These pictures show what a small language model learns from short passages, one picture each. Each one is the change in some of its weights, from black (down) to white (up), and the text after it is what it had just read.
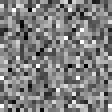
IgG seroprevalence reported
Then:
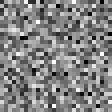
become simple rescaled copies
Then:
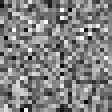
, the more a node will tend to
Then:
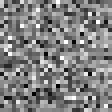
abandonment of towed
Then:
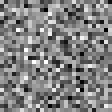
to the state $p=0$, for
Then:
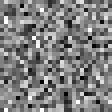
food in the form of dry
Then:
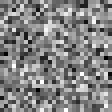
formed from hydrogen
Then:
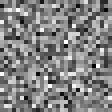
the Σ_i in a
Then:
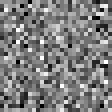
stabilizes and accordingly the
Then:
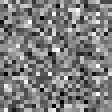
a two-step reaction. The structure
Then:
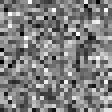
complement rule with a flipped
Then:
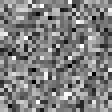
the IRWIN strain energy
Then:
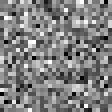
they change human identity, up
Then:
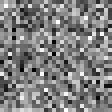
the atom and nanoresonator
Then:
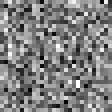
TT is used to determine the momenta
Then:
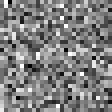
effects, as misspecified:
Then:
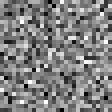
on their phase in the streaking
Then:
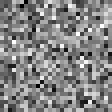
global symmetry, which forms part
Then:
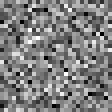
order to determine the damages of
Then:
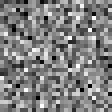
A. Ramakrishna
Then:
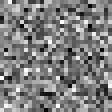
physical harm is evident in
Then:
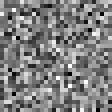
rates of 30mL/min,
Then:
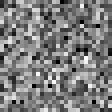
portraits of human
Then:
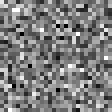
Each inversion requires a
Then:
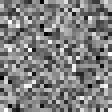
coefficients for various spacings
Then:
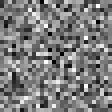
timescales at 2.3 GHz
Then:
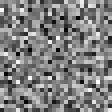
a pressure lower than $5\times
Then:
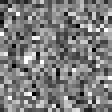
1D systems also have the highest power
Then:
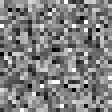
depends only on the ''time
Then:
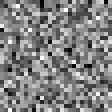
influence of NBTI.
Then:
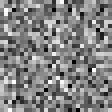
construction is closely related to
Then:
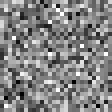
set-up the THz beam
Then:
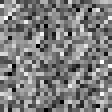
to victim developers'
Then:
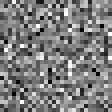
to \cite{abramow} $$
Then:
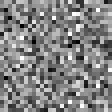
an equimatchable graph
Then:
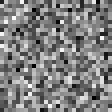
therefore underestimate the
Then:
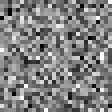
government support boosts the
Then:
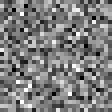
Figure~\ref{fracl}. All the
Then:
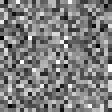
the development of postneuritic partial
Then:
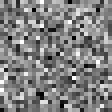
dominance of Interval over
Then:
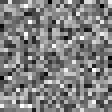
of reference, then the potential field is
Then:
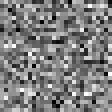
for dissipative medium
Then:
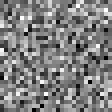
long as the Netherlands
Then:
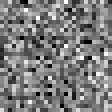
accounting data. However, in
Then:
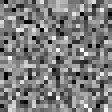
preparations, D08A – 21
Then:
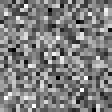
neurons within the DRG - +
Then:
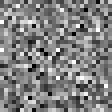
that the $B$(E2)
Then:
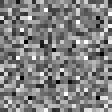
community of practice - There is both
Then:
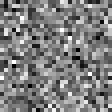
cannot. The importance of these examples
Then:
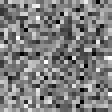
and standardized milk collection
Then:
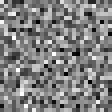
development with a view to producing a
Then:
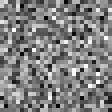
used to delineate the ECG
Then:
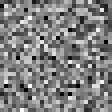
of quarry and slagheap
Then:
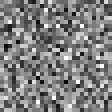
income (Anonymous,
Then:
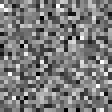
azimuthally symmetric version,
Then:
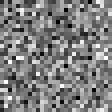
the relatively higher magnitude as well as
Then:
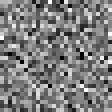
more perfect the matter looks
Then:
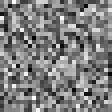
thermal quantization, giving
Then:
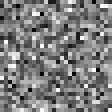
buoyancy in the present research indicating
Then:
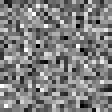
What Impact did the
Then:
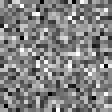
longitudinally polarized electrons.
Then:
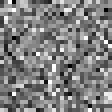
the number of occurrences of the
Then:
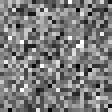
\sigma_s, \sigma_t$
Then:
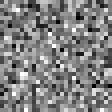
code and sentence number. Two
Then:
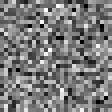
rupture of membrane
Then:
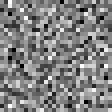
indicate the effectiveness of health
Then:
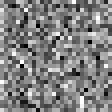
database, and the system does not require
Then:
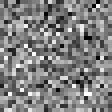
artificial intelligence
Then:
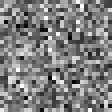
the hydrogen atoms this
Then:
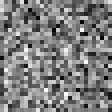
and delta wolves, respectively
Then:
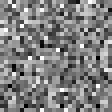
{Hynninen}, \citenamefont
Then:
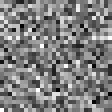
result, most of the participants stated that
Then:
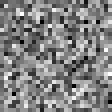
estimated by the sum of the number of
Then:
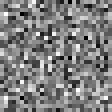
DE COBRANCA
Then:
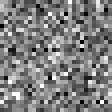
the hybridization expansion (see
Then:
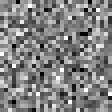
data. IV. DATA
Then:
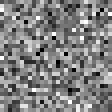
for which each separately taken system
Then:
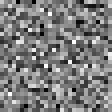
together with the topology to
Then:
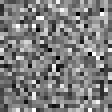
the identifying restrictions is
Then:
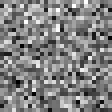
training set across the dimensions of
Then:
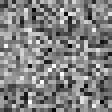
15.66$, indicates positive but
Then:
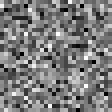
(R rate) again increased to
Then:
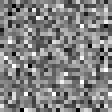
influence of strong magnetic disorder,
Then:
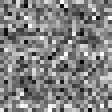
the off-site ATMs are
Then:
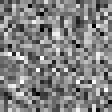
$\Gamma^{\mathcal{S}}$ is
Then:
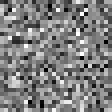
historical background of approximately
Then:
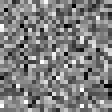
projected cellulose yield is
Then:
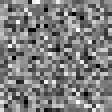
80\% radius, and the probability
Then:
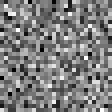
The reconstruction of the primary
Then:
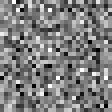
- 6 Shorshorov,
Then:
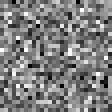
reported: the so-called
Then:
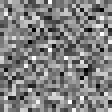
of subordinates. Inspection is
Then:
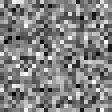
to identify monetisation modes
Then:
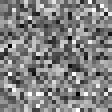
connections and bridges between the different
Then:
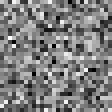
short description of movies or
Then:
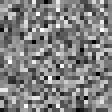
which starts the basic training phase and
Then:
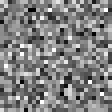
the choice of immersions
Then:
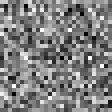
gases and $\mu\text{g
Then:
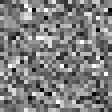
make projections. This is a
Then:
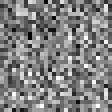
Null Hypothesis:
